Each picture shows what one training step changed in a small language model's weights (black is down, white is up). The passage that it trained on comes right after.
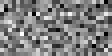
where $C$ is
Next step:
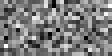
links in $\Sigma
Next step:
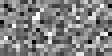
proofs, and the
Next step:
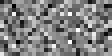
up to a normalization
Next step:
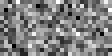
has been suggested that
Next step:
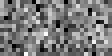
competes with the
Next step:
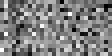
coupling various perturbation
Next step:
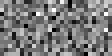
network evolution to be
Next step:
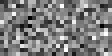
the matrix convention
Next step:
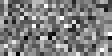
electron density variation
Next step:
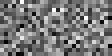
as well as to values
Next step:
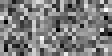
regular partition $\lambda$,
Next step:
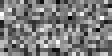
convergence properties. For
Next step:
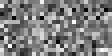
space of torsion
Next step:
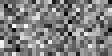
values and in particular to
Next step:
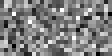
value 1 if the
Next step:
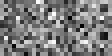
between two carbon
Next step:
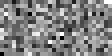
(b8) circle
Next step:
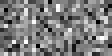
Now let $n$
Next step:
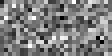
also move one point
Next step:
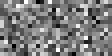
value (about
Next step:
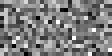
(for reasons of
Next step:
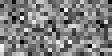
second part we shall compute
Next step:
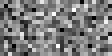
of liquid
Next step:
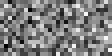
themselves to
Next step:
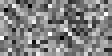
optical system is
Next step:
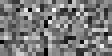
attract a
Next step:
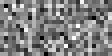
When TG is
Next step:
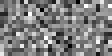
paper, he also
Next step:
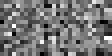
more like each other than
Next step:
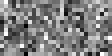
topologies occur.
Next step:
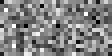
the shape (9)
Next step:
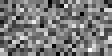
as shown in Fig.
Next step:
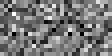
mode down to about
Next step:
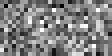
system", in the
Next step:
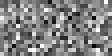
The proof of part
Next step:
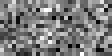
matrix with $n$
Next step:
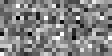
two coexisting
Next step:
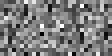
individual pieces
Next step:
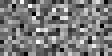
be to first rank all
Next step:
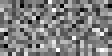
Donnelly for
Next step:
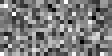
SED fit.
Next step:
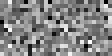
\cong G/K
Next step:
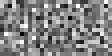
a Natural
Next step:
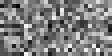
multiple modalities in
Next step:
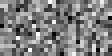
with the power flow
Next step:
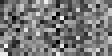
with two additional control
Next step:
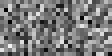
trajectory, we
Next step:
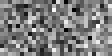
on boiling
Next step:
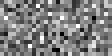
well-known, and
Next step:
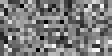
high precision of present
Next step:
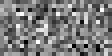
deconvolution being the
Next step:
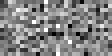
$\zeta \left(
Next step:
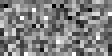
of a previous diagram by
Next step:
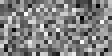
light cone gauge in
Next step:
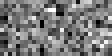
methods, such as not
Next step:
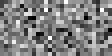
reduce to \beq
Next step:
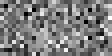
elements learned, often
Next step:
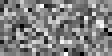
a morphism $f
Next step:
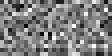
investigate the first sum
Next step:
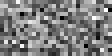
it calculates the
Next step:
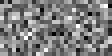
to the fact that
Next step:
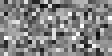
\rangle = Z$.
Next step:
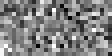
of $G$ at
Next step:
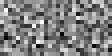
the span of
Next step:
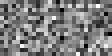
the context of Convex
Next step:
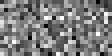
$$ Then by Corollary
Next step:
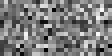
general problems associated with
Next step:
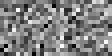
in time. The
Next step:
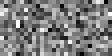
of ${\cal R
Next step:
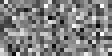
all the above statistics
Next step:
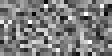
a supplementary
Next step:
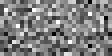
for any $k =
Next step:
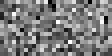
write $m =
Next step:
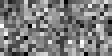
presents on the
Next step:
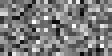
and upper bounds.
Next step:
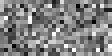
cannot fully share
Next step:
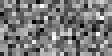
taken into account by
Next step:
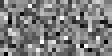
most of the cases,
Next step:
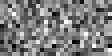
with an effective coordination
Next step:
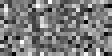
forced oscillation
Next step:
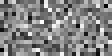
& M4Raw
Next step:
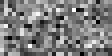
bounds (for a
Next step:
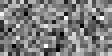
follows. For strain
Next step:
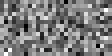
stable only in weak
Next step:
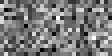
respectively. By definition of
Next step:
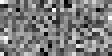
the irradiated
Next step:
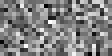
a subset of the
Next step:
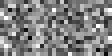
if and only if one
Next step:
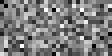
two versions appears
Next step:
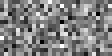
cosmological magnetic fields can
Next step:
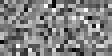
adaptation in
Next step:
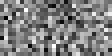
may evolve
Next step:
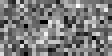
theory containing the above
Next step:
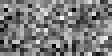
with $b_n
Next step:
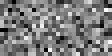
element of the bounded set
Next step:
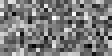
that AGN
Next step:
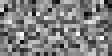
in $M$ is
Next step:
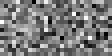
that $\Sigma =
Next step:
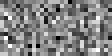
Hodge structures of
